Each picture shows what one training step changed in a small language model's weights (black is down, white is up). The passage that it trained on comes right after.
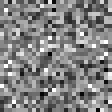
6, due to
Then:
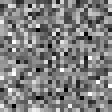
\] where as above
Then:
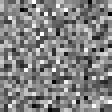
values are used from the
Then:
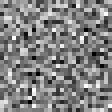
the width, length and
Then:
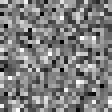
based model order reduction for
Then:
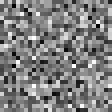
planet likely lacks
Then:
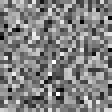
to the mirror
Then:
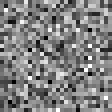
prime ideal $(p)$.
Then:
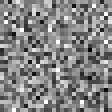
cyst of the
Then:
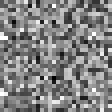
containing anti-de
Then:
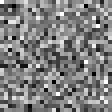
this model should be
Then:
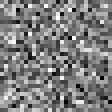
2 occurrs.
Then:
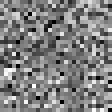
with a step size of
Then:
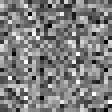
coherent production calculated with
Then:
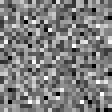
gas of the DC
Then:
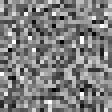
noninteracting picture are
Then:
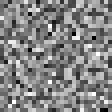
wavelength has been used in
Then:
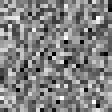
as again this does not
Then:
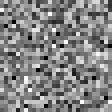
two major errors; the
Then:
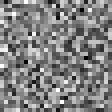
Cheeger constants of
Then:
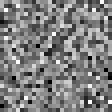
to $1$. Since
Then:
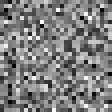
improvement of the article.
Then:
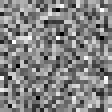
the underlying reasons for this
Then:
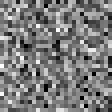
\ddot \phi
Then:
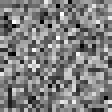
attenuated laser.
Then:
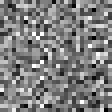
intensity of the 100
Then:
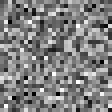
we expand the right hand
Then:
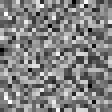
used in a broad range
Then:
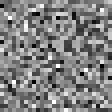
terms of the two population
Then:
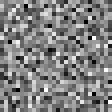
and Graham,
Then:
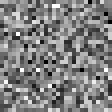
The $dimension$ of
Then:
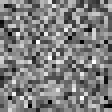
of $G$ and
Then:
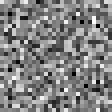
is a bounded linear and
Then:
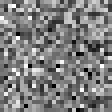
describe the structure of finite
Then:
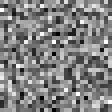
complete initial profiles are provided
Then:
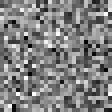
additional peak at zero
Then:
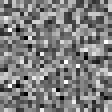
is the direct sum of
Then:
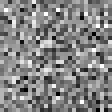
all the outcomes from all
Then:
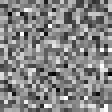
In their computations of
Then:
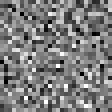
Based on the idea
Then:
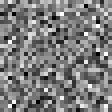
this inequality extends to
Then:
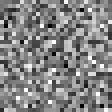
are specific Internet
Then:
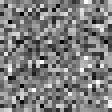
every other point $q
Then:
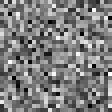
and treated with either
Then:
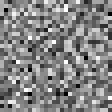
were converted into
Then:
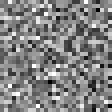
about the available sensors
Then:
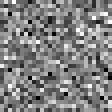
1$ and $\ell
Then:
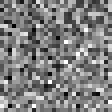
\\ d& \define
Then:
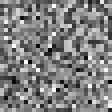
to rank $j$
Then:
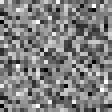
of Hermitian
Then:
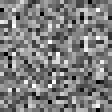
two cases. First,
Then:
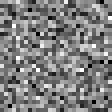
weak solution $u$
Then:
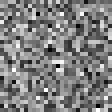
and the disk opening
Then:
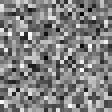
relevance, there
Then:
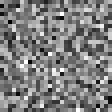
A negative answer is obtained
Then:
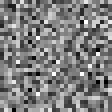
torus of width of
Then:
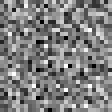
be written as $\eta
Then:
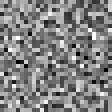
the coherence measure
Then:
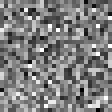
It is known that inside
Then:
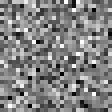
star-forming and
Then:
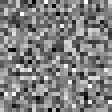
be between $.5$
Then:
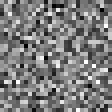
The direct comparison shows that
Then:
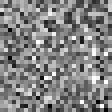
the search space of the
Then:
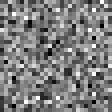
assumed to be unstable due
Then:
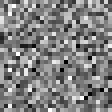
expectation $$u_i
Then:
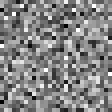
passenger than a
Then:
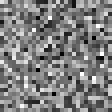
cell to the rotational temperature
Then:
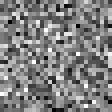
he characterized such maps in
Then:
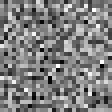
results show that the proposed
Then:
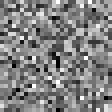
actually formal consequences of
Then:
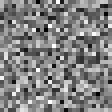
University, Menlo
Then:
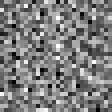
black dot) %
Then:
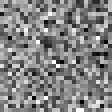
the series expansion of a
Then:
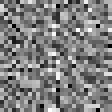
more conspicuous
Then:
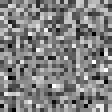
small non-degenerate
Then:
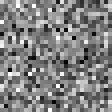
Physics, Tsinghua
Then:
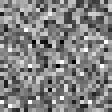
the unknown phase with an
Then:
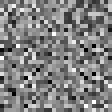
applications of it.
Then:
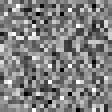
adopt the debiased
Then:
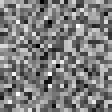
transport to the hydrodynamic
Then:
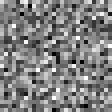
QP shifts are given
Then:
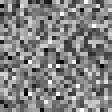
the research considering both
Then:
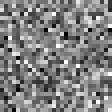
are listed here for convenient
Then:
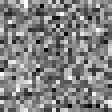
techniques, our algorithm
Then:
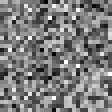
are known to follow
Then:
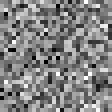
be inversion-free
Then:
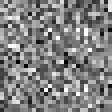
as well as in
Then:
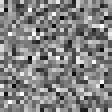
solar flares do not include
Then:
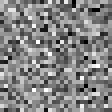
power LEDs with
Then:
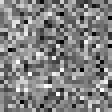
following the relation,
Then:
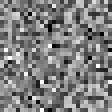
with $\mu'\in
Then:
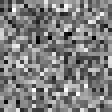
obtained as follows. The
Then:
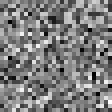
such a way that
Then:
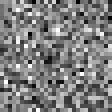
\leq x/\sigma
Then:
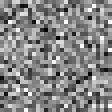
in the far-field
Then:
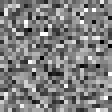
symmetry. ## 1
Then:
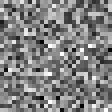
of dithers per
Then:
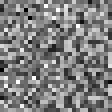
we arrive at $$
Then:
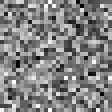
the dpdf's and
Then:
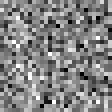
for physical reasons, which
